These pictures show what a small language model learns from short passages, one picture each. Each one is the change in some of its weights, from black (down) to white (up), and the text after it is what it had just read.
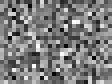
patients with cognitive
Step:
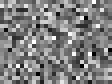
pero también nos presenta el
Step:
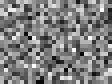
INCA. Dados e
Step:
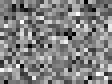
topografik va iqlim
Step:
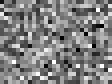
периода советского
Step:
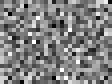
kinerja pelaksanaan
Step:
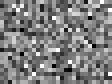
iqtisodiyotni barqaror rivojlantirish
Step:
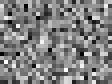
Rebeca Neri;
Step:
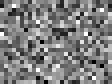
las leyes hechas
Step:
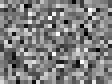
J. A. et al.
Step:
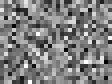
tareas o actividades
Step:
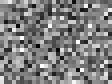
asoslangan shaxs sifatlarining
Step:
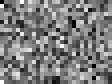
об убийстве и
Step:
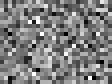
ini, dapat diketahui
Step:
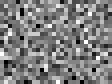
speed. Key
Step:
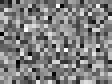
منته الى
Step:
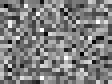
Makassar Jl.
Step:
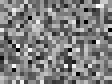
kepada Lembaga Penelitian
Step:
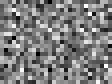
ki, həyatın
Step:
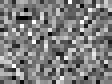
aktualnye problemy i
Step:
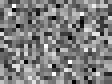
ки нисбати
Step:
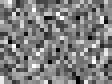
ведущими в
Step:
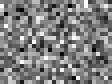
masalasini ko‘rib
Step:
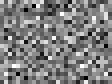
até 10 dias,
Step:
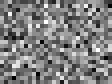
quando acaba a
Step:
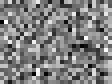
processo, destaca-se
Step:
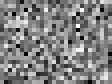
Qovoqning mevali
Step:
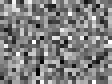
der anschließenden
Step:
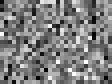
bo'yicha ilmiy-tadqiqot
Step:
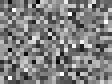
plena operacionalización de
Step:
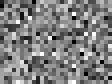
chronic abacterial
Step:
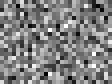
В. Чайка,
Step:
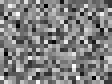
a été convenu que
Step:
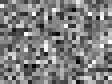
voto”** o con
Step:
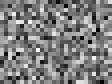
students stating they
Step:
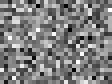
muammolarga duch
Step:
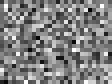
dossier fixant la
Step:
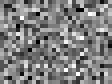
2. Yer usti
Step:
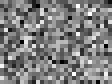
de tres años y
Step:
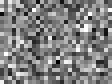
perché ad essa
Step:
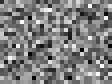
– barcha tabiiy va
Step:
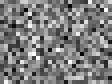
ou la modératrice
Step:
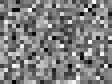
der Hochschulen
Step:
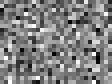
etilgan ta'lim jarayonida
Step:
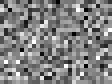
que sinto. Vou.
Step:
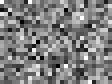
Bu esa zamonaviy deontologik
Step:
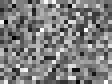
ma'lumotlar tahlili orqali
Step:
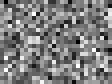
punto de vista del
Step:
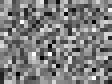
and Take And
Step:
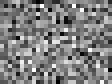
insanı yaratır.
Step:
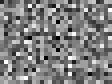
yangi mexanizmlarini
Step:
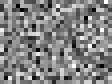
П. Бондарь
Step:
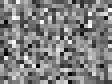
innovatsion tadqiqotlarni
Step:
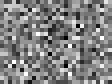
строго зависит от
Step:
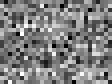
ўзбек тилининг
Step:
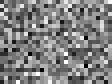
не приказом)
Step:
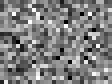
pihak luar. -
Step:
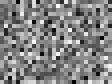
que brindan los sistemas
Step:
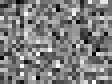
los Estados Unidos y
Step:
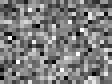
funksiyalariga doir
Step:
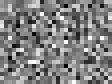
определяется материальными
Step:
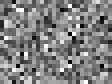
до тривимірного
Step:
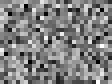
Kadastr pasportini
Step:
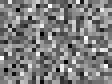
indivíduo que não
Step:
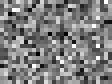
Dođanay M,
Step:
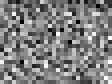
ubicada en la
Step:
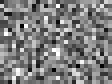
творчества: она
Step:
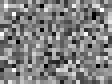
Respublikasi davlatlar va xalqaro
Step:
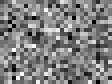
da legislação
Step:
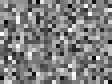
vaziyatni salbiy
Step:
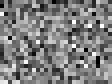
International Conference on*.
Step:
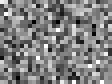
томонларини ҳамда
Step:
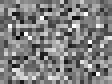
badiiyatga doxil
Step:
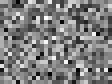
awal relative lebih
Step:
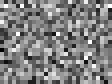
nusxalari ichida
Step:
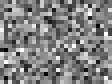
tiene diferentes niveles de
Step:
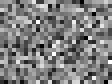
Law and Political
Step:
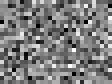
una persona trabajadora
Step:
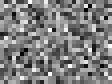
samarali boʻladi.
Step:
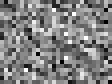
estudos, notas técnicas
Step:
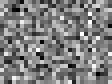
balki amaliy muloqot
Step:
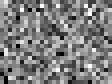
o'z fobiya,
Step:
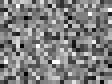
transformarlos en informaciones de
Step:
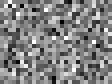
refletir acerca das
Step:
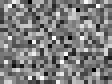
weitere potenzielle
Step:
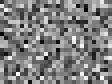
за соблюдением
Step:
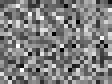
escolha a opção
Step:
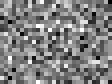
wysuwa się
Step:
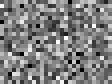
resurslarini boshqarish va
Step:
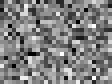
être utilisées dans une
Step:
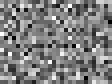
eyaletinin tek
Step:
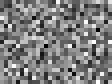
identificarea comportamentelor
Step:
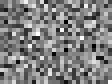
do terceiro pavimento
